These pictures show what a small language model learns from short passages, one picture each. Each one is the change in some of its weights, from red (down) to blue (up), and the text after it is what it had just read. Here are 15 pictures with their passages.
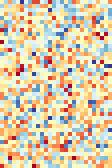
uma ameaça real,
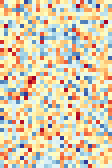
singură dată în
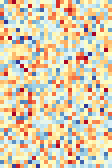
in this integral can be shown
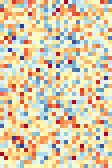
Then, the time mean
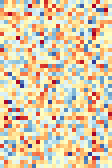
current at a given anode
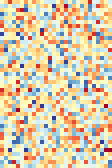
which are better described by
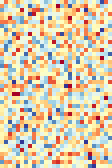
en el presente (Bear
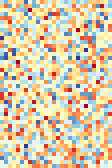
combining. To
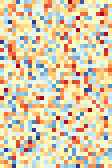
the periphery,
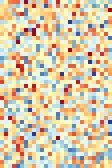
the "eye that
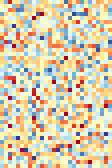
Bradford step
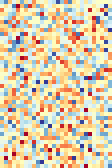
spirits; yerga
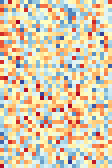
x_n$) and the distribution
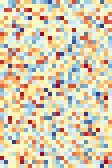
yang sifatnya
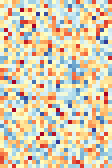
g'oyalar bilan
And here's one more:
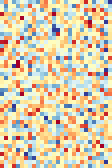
either an optical
